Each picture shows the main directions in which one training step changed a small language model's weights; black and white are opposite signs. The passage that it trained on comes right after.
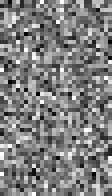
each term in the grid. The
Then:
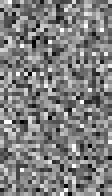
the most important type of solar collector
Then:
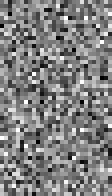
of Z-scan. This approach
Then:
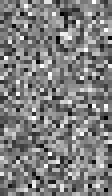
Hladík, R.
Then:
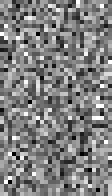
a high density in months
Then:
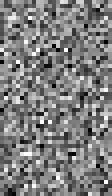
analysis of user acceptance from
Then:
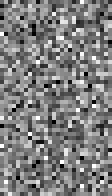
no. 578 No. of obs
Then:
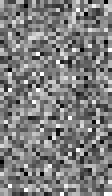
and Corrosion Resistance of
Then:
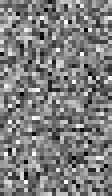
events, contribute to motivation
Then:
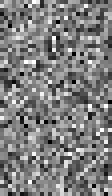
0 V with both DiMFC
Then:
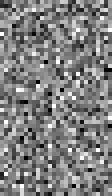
are crucial. To address these
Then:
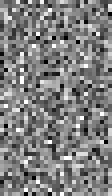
This study discussed the AI
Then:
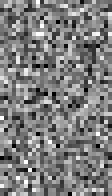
to be competitive.
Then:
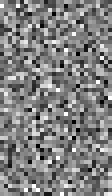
Discussion Both
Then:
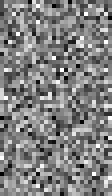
reinforcing. The cultural
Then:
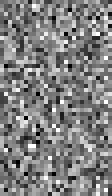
be utilized in storing data
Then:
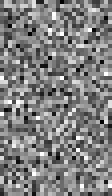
example of situated action combined
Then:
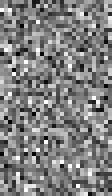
Computational details. We have
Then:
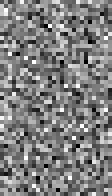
shop as a binder. The
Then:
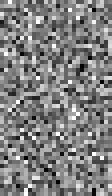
knows "everything".
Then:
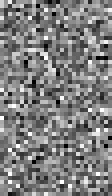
application if problems arise.
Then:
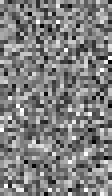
Vandermonde form. The
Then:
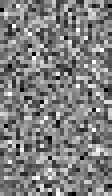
suitable taxonomic name
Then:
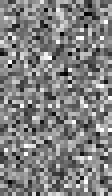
SMEs in the form of
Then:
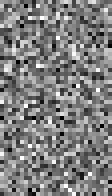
indicators exhibit relatively
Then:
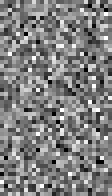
strengthen the delivery
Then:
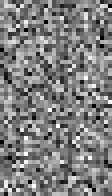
‘odd one out’ framework where
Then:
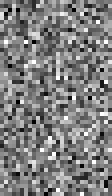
“blue tail” towards
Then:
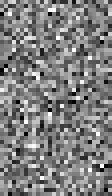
of generation gaps, where people
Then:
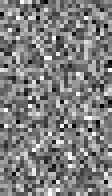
a large network of different interconnected
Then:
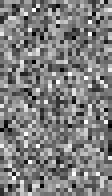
Efficiency Directive
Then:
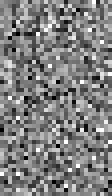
UV- Vis spectrum of
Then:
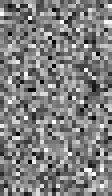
aggravated the salinity
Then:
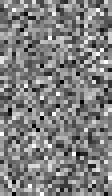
size and place of DG is obtained
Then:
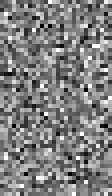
records." - Biological These
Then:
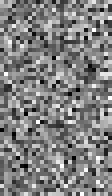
in-line with the rest of the
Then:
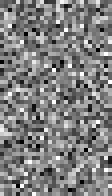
small rivers. The
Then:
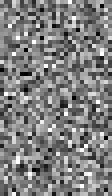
extremely difficult, in
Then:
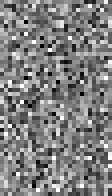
for learning, sharing, and
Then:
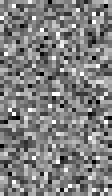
here: Which gender
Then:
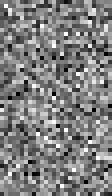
presents appropriate approaches
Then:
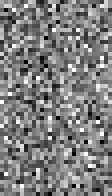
methods is crucial for ensuring the
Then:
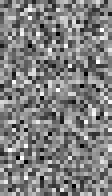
samples, since no peaks were
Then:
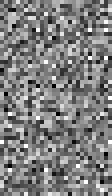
for enhancing the information rate but for
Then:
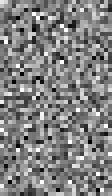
have been in development for this 13 are
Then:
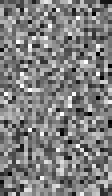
[1]. The first human case was reported
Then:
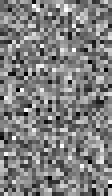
and non-Balkan countries in
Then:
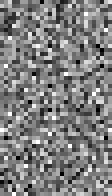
the study participants had good knowledge and
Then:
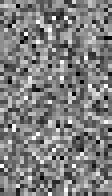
status stands out as a second possible
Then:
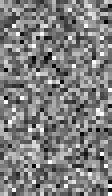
in the field of academic subjects or
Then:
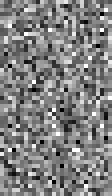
morbidity and bad
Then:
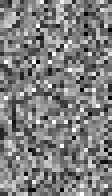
the fallen leaves
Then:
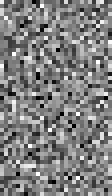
to test set classification accuracy Figure
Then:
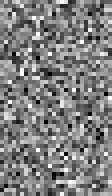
economic efficiency of an IT application
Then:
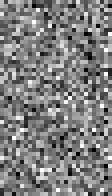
in this section: d) the
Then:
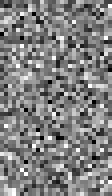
that from nucleolar
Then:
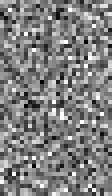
Web Services was the most
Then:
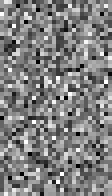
the performance of students exposed to
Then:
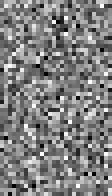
commercial product (Intech
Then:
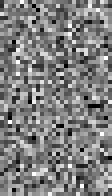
layers of artificial
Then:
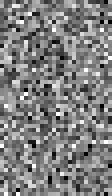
the NOVACAST program.
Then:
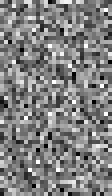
sinewave components, N
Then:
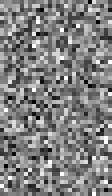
taken for herd
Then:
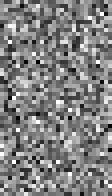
Conclusions and recommendations
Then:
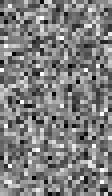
it only maximizes the learning
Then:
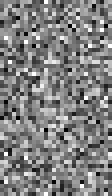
- the rising accent in
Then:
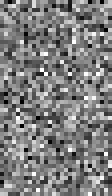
Specific acoustic impedance
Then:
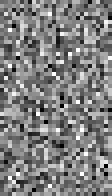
Pricing application, the size of
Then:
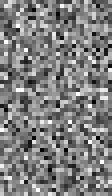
phenomenon happens
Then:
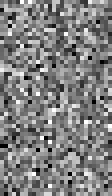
trained and engaged in
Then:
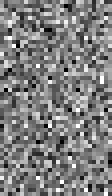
facts to answer the
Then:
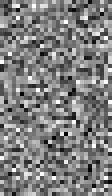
are: 1. “Reasonable
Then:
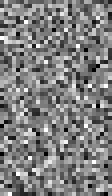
fruits and vegetables
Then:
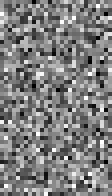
amid a focus on the language
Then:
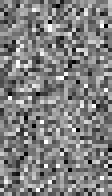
length, the greater the
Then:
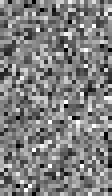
mobilization. Attention
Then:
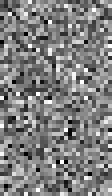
clinical manifestation in
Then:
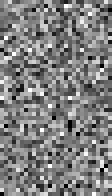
at the optimum via a
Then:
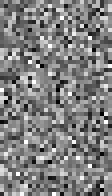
following advantages: i) a
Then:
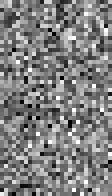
the tradition of clay water pot
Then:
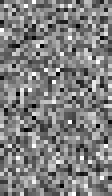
are developed based on combination of multiple
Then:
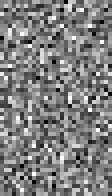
will be useful for developing
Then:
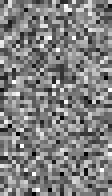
instrument as depicted in
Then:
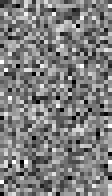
for this diagnosis.
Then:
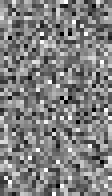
indoor data in commercial business
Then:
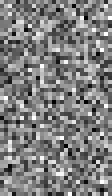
cooling curve of the
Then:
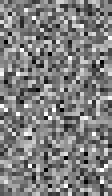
reduced the morphological
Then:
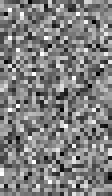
of extrinsic motivation, which
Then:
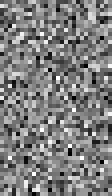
well as to present an integrated
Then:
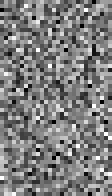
Keywords: long train;
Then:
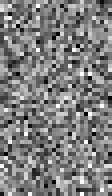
No Yes No Yes Critical
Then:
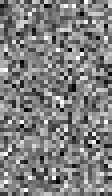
³ European Environment
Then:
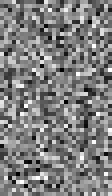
aerospace applications. On the
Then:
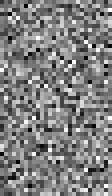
and, or functional alteration of
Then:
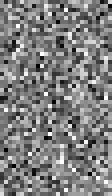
laser in the chamber with
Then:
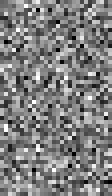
Middle East*. U of
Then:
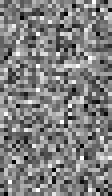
picture of hyphae
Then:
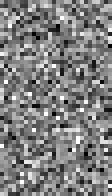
subjects. Each time subset
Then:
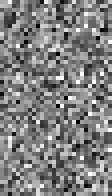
the enthalpy of the sample
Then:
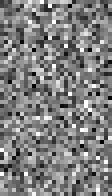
a whole is moderate.
